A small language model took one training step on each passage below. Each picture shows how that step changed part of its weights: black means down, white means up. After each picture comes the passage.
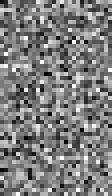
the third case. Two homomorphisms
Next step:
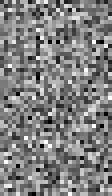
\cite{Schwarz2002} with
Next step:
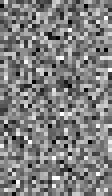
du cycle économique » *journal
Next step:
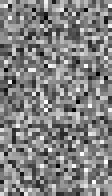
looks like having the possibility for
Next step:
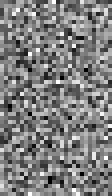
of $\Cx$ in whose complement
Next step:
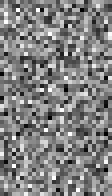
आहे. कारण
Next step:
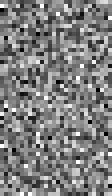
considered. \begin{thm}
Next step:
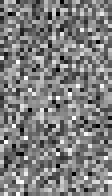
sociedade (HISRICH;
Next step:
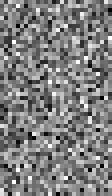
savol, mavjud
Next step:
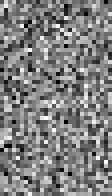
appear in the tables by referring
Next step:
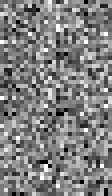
it vanishes when the ternary cubic
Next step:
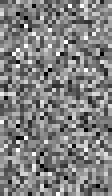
the following result (see [MZ]
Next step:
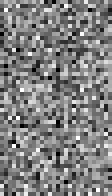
Moreover $\Lambda(i) (0)$
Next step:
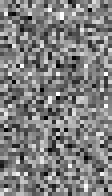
origin to fix the needed tangent cone.
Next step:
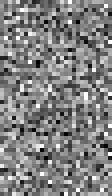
home systems becomes equally critical. The complexity
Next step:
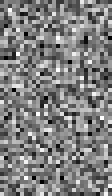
rates is similar to that of water as
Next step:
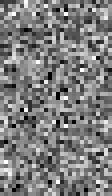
кўпчилик буйруқлар
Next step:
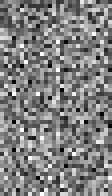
облигационный капитал
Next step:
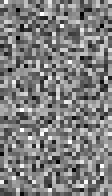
inductively, this process ends with matrices
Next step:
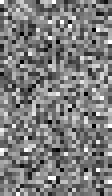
че ритмичността и
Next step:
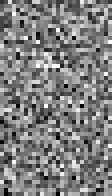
12. Загорский
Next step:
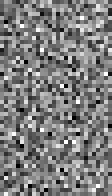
apart. In the context of
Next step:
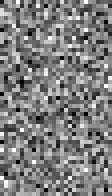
Yu.} Generalized hyperbolic laws as
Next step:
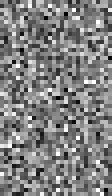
дослідження шляхів та
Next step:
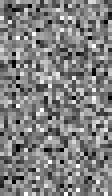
$\mathbb{Q}_p$. Let
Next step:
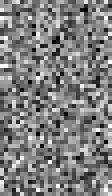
ёмон тушунча
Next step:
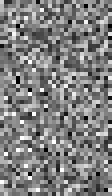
face à une nouvelle
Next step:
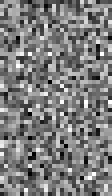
beschreven kan worden op
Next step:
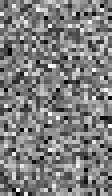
of these two states are almost the same at
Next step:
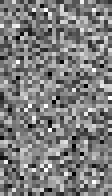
projection de $H_s$ par
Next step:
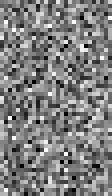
so'nggi o'n
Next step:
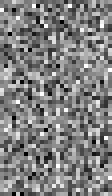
raw data, thereby relaxing
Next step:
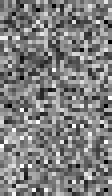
only extracts prime divisors
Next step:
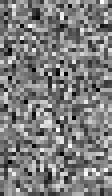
of the Parrondo case (with frequency
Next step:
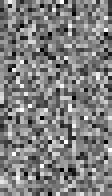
afeta a condutância
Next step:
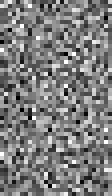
su comunidad para librarse
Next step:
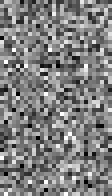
turn was connected to the input of the
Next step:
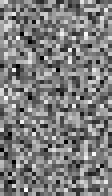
of the Autonomous University of
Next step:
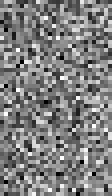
to account for the PN's relative
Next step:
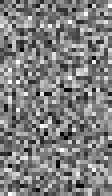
have been studied deeply, and more
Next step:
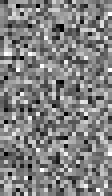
No por casualidad, la Corte
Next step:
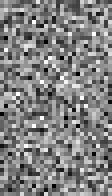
and quite efficiently at constraining light DM
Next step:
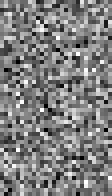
in all the paper we shall think of
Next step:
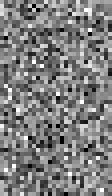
brainstorming in open air,
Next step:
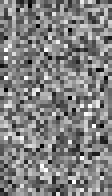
fact that the characters defining
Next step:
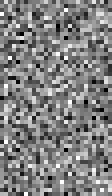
has further been shown \cite{H}
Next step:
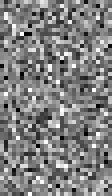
метаболізму, а
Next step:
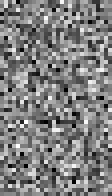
apply to the volumes of the
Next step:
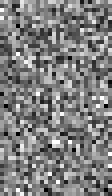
С помощью
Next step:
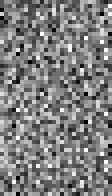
çok eleştiren,
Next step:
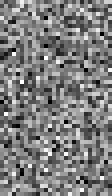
solving the optimization problem whose objective function is set
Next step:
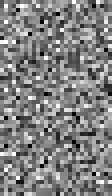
line equivalent widths are fully consistent with the
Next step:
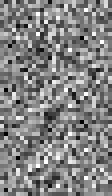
bo'lgan qiziqishini
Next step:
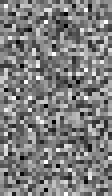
with the side lengths $\alpha$
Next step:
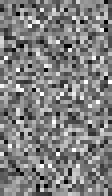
forecaster for future tasks
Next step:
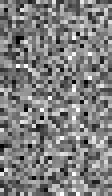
class $cl(G)=t\leq
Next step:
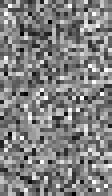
kind of a hidden variable.
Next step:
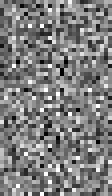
организмда моддлар
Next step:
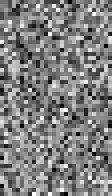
¹Prof. Dr.,
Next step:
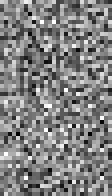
lattice theory. Clearly, the study
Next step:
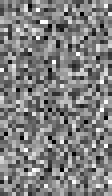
natijasidagi kuchlanish
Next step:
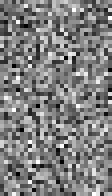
a de Vaucouleurs profile rather
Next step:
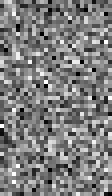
%``SUSY Spectrum and
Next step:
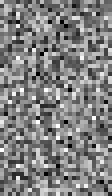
and will be discussed further in Remark
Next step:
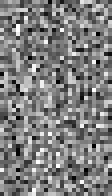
bevosita bog’liq
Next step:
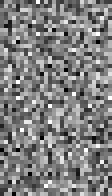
University of Nottingham, University
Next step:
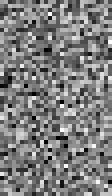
of multiphase interstellar medium),
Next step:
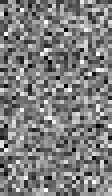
other essence of a PT-symmetric
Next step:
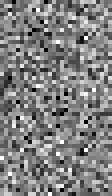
of Fig.~\ref{circ} realizing
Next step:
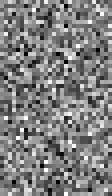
graphics not loaded%
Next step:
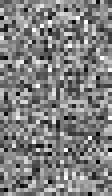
Characteristic) Natijalar.
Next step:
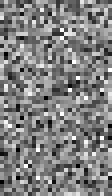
is. We state our observation in the following
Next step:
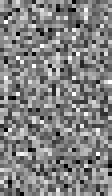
Here we attempt to collect all
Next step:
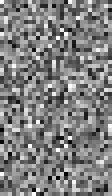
de factoraje sus estados
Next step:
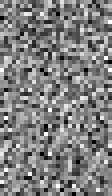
theorem of Heinloth shows the
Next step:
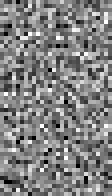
are convincing to tackle
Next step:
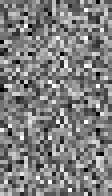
berfikir kritis
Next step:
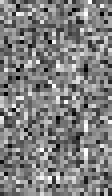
will form the basis to our proposal
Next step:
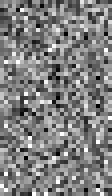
вітчизняних та
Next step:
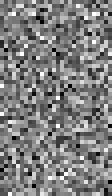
any TR is identically distributed with the
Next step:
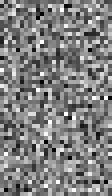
inputButton = await
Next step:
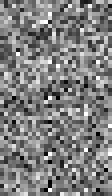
Сабиров У.К.
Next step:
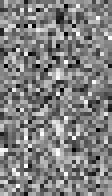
barkamol, yuksak
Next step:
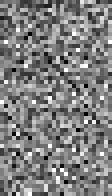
экономики. Среди
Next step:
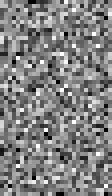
Connes-amenability of
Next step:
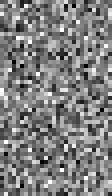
identifican para América
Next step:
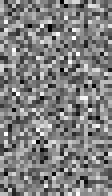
the interplay of food web structure
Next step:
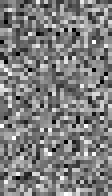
by the two dashed lines, on
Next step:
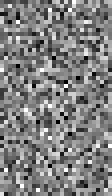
e utiliza. Em nossa
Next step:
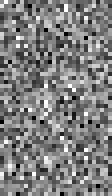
qilingan tarjimasini
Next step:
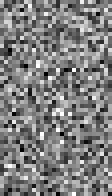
of EFT contact terms in this context.
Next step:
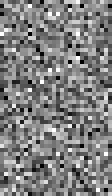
analysis&Pitman (1982)&
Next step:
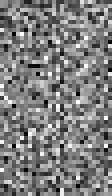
и иных торжественных
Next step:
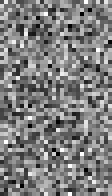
subjected to STT by a
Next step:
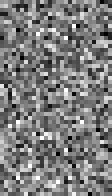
defined as follows $$ \forall \: f
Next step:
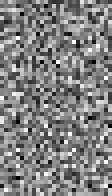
in other ways than described above.
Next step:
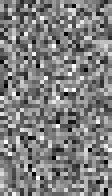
that sometimes nature appears to favor minimal
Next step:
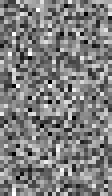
relation for (one third of) the change
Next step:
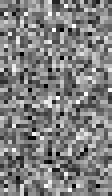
Aufmerksamkeit für das
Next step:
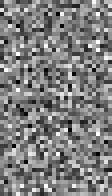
INDEPENDENT STUDY
